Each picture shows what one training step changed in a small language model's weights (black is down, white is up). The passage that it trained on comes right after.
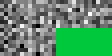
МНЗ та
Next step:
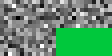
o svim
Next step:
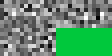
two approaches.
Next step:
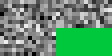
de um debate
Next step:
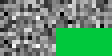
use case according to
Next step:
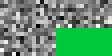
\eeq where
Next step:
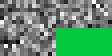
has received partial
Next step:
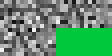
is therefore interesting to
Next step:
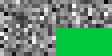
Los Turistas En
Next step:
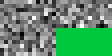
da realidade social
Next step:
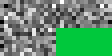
tarde e o
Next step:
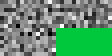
criterion which has
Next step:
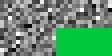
GHz. Using
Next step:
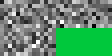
different boundary conditions,
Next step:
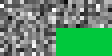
edge computing
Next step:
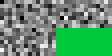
shifts up from
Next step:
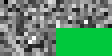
2D), where
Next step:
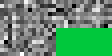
exists another expression for
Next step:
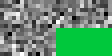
consider the product of
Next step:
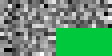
eventually fall
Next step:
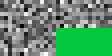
bor. Bir
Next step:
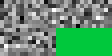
frequency of the measured
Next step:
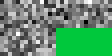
each device
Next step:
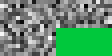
after deposition in
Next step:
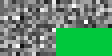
250 GeV common
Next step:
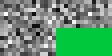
Phys.\ Lett.\
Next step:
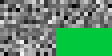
using tracks
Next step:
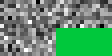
*Open Access
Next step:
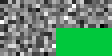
model which can describe
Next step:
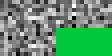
L. y
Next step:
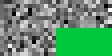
scope, structure
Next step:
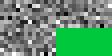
in applying to
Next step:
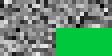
of the most
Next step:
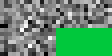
twist operator
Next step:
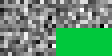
below 40 nm.
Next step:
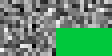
expect a rise
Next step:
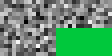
for Excellence
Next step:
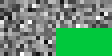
be asymmetric to
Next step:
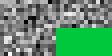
the PE
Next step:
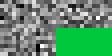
interaction along an
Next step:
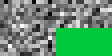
to DFT.
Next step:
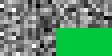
política estatal,
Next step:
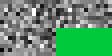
mudança de
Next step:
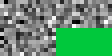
higienização das
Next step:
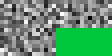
clicking a
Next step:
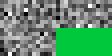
olib borgan
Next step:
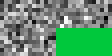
the magnetic field.
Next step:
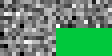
*bis in
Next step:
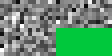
through the symmetry of
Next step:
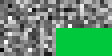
and 50. There
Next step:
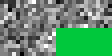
$\alpha =
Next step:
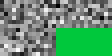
region of the
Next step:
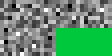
in a formula for
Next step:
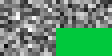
traffic generated
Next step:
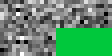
& NCSU
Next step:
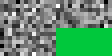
old man who
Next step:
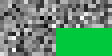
brecha entre
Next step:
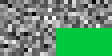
al.\ in
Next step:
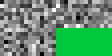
estrategias que
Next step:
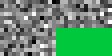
power and reactive
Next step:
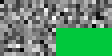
that is analogous
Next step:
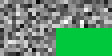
the educational factor
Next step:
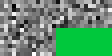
open string on the
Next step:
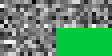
exercem uma
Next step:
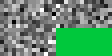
una candidata
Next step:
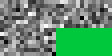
nos levam
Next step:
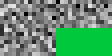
majority of the
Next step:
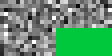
precision which
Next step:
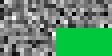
needs slightly more
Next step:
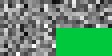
di Fisica
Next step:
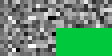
de crise.
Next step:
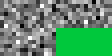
die sich auf das
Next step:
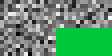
the power that
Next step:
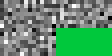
indicate the position of
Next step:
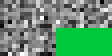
a flux density of
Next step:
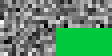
to measure the combined
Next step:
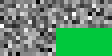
*in question,
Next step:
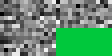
candidates have not
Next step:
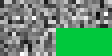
value of this coupling
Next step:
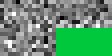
this way, the
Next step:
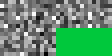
edge which takes value
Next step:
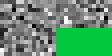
realizations. In
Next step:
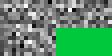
в язык
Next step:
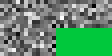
– від 32 до
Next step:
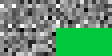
tidaknya suatu
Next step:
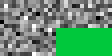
Devlet Sanat
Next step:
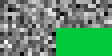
analyze and
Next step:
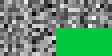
el desarrollo
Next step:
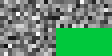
grupos, o grupo
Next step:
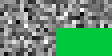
an astrophysical
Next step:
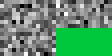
vortex starting from
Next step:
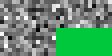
ijtimoiy hayotiga
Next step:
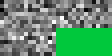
discuss two possible types
